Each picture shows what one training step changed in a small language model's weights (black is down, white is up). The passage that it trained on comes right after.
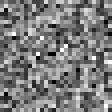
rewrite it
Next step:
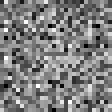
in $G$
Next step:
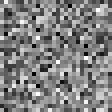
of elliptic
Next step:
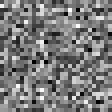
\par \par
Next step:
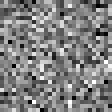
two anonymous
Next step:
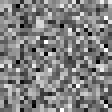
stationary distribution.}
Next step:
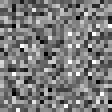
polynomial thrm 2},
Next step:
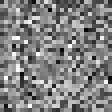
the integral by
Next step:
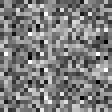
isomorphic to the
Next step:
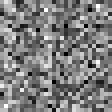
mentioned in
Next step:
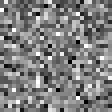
as whole and properties
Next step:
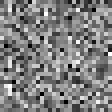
map is injective.
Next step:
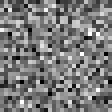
introduce the idea
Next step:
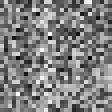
by solving a
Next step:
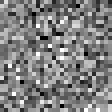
dual for the
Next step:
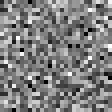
Then the above inequality
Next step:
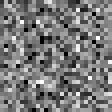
we merely
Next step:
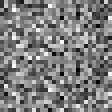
indeed a solution of
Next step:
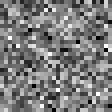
a relation between the
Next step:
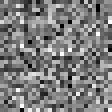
noise the model is
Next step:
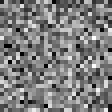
the sequence that is
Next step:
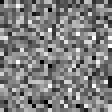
the graph, and the
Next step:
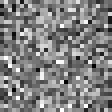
compact support in
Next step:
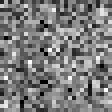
_{\rho }\subset
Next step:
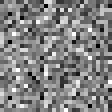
we only need to
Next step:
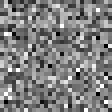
systems describes
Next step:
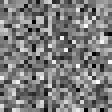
5 and compute the
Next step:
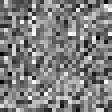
another maximal
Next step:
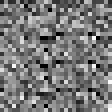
the referee for
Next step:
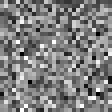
the first statement
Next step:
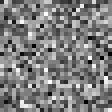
of the class of convex
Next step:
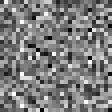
of the sum of the
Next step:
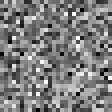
\text{ if }
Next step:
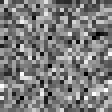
of the phase
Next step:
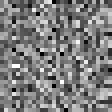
produced by the
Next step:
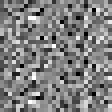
The desired result
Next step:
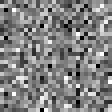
potential of the
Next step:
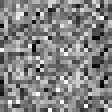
planar graph with
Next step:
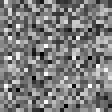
have to prove that
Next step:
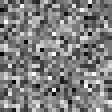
In right $\Delta
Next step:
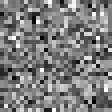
and we sum up the
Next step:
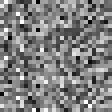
exercise problems
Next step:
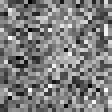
a generalization of the
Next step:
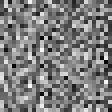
there are several
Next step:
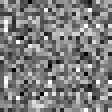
relations (1),
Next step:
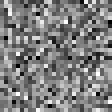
be obtained by applying
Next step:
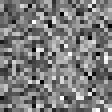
and a sign,
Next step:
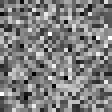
both multiple zeta
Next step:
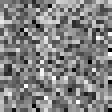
ramifie en
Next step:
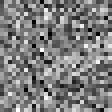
to check that
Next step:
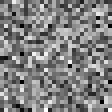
\times N$
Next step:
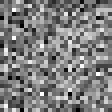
\in \widehat
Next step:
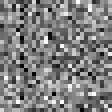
group on $[\N]$
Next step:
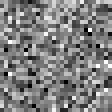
authors thank
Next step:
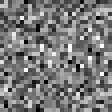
\item Suppose that
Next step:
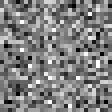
of examples can be
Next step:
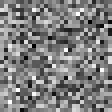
category for which every
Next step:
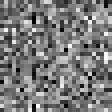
and $K >
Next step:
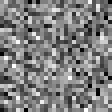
lower bound in
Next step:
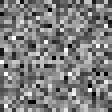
the sum of $z
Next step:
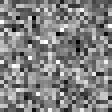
critical points of
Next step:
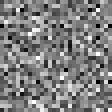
these matrix units,
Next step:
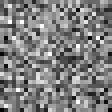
member of the finite
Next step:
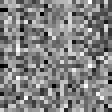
all three coefficients
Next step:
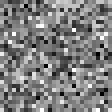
use this naming
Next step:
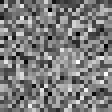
the phase functions
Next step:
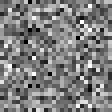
{lemma} \begin
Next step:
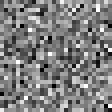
The coefficients are
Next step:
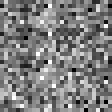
many more examples of
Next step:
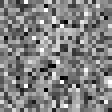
used combined with
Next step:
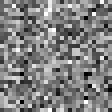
empty. Thus,
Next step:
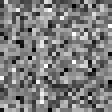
by ${\langle \xi
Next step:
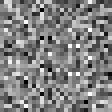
in the above formula are
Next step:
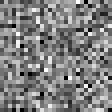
constant coefficients. The
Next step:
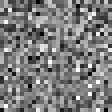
prove a simple lemma,
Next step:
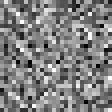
of related and
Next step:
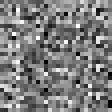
function \and regular
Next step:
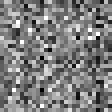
to get a variation
